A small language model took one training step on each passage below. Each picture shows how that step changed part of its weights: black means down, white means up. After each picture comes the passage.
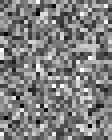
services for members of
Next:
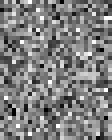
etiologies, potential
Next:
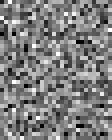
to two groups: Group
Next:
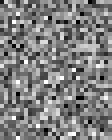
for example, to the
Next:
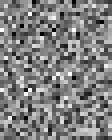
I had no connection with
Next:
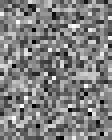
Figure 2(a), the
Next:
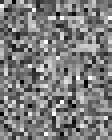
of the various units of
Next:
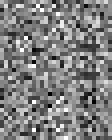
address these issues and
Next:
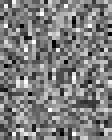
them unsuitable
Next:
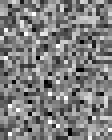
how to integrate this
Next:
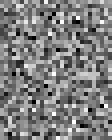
ongoing process that
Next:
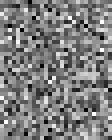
TADF process and
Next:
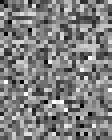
data is available for national
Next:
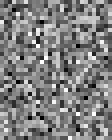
smooth transition from
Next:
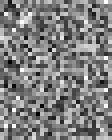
Complications were observed
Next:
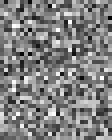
a measurable
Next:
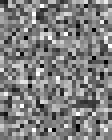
35 Toothache
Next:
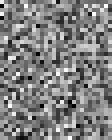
the students to explore more
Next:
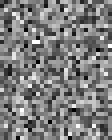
yielded 13
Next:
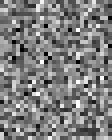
syphilis were
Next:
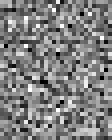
from the Petersen
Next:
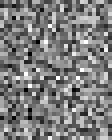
point of life of a
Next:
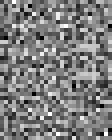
n-1$. We consider
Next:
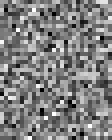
the watchdog
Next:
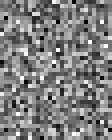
(Alpman et
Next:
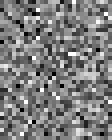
Grant total 42
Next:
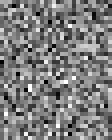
The idea of a
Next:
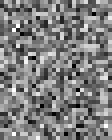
substances together
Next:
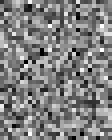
teenagers with
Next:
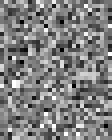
to be built.
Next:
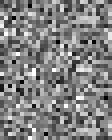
system to operate?
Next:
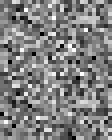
on the implementation of
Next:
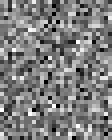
view of biodiversity
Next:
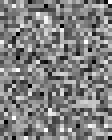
MTS design improves
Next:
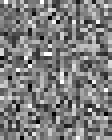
life prediction model is
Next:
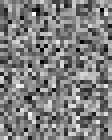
turned off)
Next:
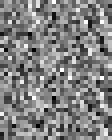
attractive one using
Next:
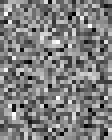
acquired in the
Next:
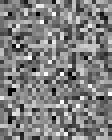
in the informal
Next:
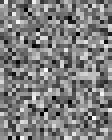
of Altmetric
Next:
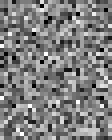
you're wasting
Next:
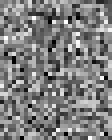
Fayoum University,
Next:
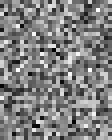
is also increasing concern about
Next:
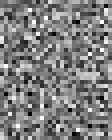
European Outcomes
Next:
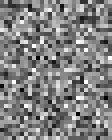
be able to estimate
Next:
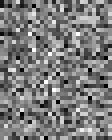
respectively. This stage
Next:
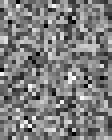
the state of the company
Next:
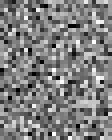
12 hours of
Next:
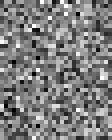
ensembles can still
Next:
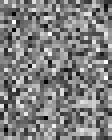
their families,
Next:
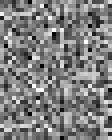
MODIS data are
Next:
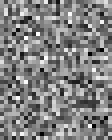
boost the students'
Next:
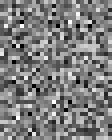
in CKD is
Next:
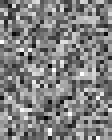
their generations would be
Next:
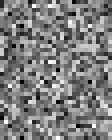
equation are: - on
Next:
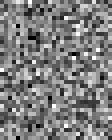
5) aimed at
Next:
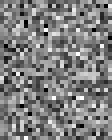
scores, while the
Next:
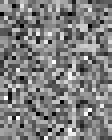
from both the vendor
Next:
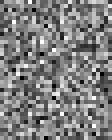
than representativeness of
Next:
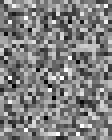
data of diesel
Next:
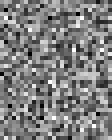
new commands of how
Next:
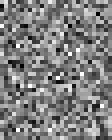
not require extensive
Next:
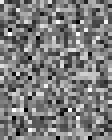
CH_4 . The
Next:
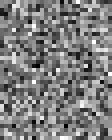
tropical bird
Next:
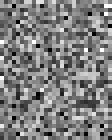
DPPH by
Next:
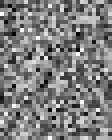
can be extended to
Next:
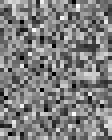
This privacy notice
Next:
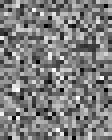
them, and then send
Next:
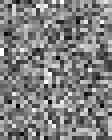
management. Characteristics
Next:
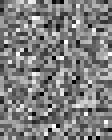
Wien, where it
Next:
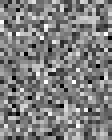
knowledge [4]. The field
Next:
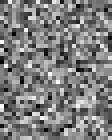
technology could be: -
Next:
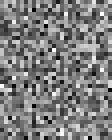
politeness in
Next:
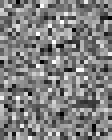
have been shown to make
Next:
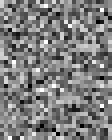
of Global
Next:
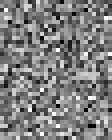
the ectodermal
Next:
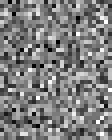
nitric acid on
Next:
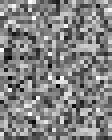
contribute to hair
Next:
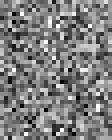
of the crucial results
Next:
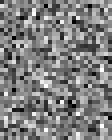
stop the progression
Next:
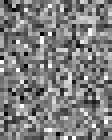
into account for comparing
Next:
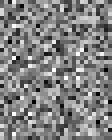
to immediate
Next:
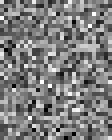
needs. The new
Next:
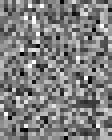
affect periodontal
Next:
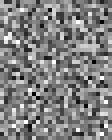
Agreed 6
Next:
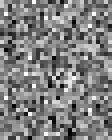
allows the impact of
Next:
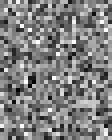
cognitive structures that
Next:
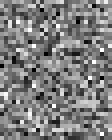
Lobo, A.;
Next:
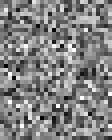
the importance of using life
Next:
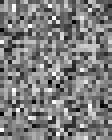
is the phase in which
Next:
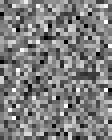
points in a
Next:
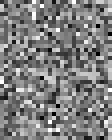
web repository
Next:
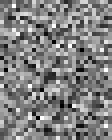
a valuable tool
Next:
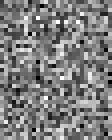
of three actors is no
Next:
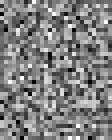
many as 202 respondents.
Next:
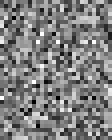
system can be determined to
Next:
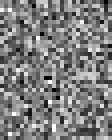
second agent was generated
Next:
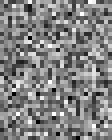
much forcing
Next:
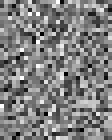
administrators share
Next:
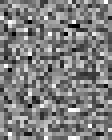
2 Result Table 1:
